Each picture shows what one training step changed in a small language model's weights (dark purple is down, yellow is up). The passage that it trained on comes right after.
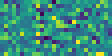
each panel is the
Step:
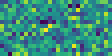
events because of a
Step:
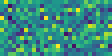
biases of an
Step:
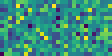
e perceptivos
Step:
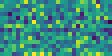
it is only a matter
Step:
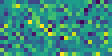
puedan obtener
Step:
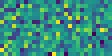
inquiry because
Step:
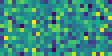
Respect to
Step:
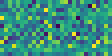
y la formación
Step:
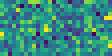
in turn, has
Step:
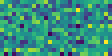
be of a sustainable
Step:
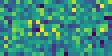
in Step 2
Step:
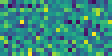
onder directeurs van
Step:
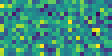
feedback: oral
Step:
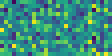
substantiation of
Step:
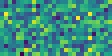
the scanning system
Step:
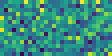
shows promises of a
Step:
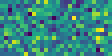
и русского
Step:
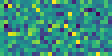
respectively live with their
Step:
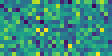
Hamiltonian in
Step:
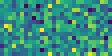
black line indicates
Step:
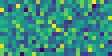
all cases. Such
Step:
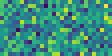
Not applicable.
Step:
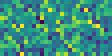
total particle numbers
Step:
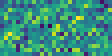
universidade deixa
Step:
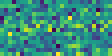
with evaporation
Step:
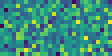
the memory limitations
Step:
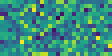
is actively online.
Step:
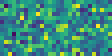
probability assignment
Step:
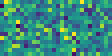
& Zhong
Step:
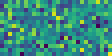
also functionally effective tools
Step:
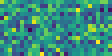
of interest.
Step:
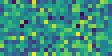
the north of the
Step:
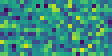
the main principles and
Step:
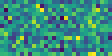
combinations of
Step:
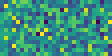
Mutation algorithm
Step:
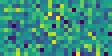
axis. As a
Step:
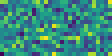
activities of studied
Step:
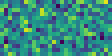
representation of unity
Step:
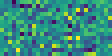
report a case of
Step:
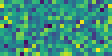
the duplex
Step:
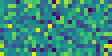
patients with both
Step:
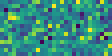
that can only be identified
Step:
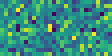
with power-law
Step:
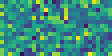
consist essentially of
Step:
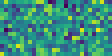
informações que
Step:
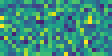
a maximum. The model
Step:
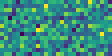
will depend on the
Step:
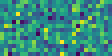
the defects in the
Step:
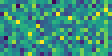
a yellow
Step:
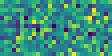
war. Ein
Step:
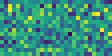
valuable tool
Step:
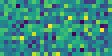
of SPSA
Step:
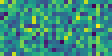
and users. In
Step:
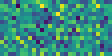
on Drugs
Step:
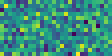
on parallelism
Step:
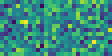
and the same mechanism account
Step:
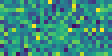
Specimens of group
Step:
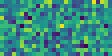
and each analyzed
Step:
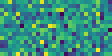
attaining for
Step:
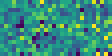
are syntactically
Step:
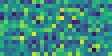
of global marine
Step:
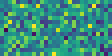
stretching in
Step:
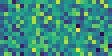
which guarantees
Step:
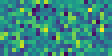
are illustrated in
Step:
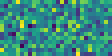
linearization scheme.
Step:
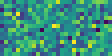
models use the identity
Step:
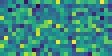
model are restricted
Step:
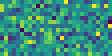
tufayli u
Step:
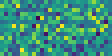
Forum outcomes
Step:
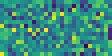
ST company
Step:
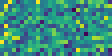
vez era
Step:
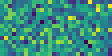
a group specified by
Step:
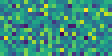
a five percent
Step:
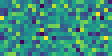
to quantitatively
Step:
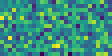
be raised to
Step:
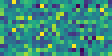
violento en
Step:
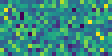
cercando il
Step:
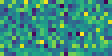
services to evolving
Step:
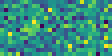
with both optimizations
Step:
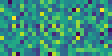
en la misma
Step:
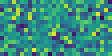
to avoid security
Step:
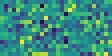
is not surprising
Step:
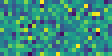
proportional to the
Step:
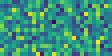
society, but
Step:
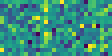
В якості
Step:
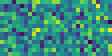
it must be described in
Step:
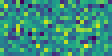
um certo controle
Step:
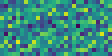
get the wave function when
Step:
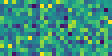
a rich variety
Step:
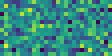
frame size is
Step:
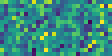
from the most common
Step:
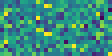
at spin $1$
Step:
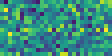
with zero viscous
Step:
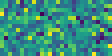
panels (A),
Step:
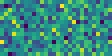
burnout levels
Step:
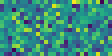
same voltage, we
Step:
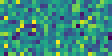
the time program.
